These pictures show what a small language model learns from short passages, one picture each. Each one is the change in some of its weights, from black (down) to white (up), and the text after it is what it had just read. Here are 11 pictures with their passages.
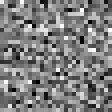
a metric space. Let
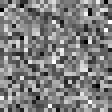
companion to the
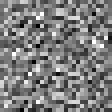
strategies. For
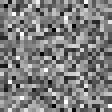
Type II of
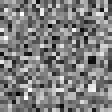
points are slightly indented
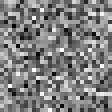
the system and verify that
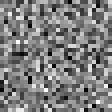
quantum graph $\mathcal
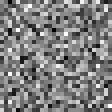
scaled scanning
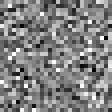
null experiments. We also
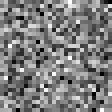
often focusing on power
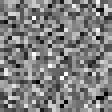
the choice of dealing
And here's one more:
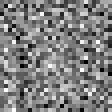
The explicit form of the
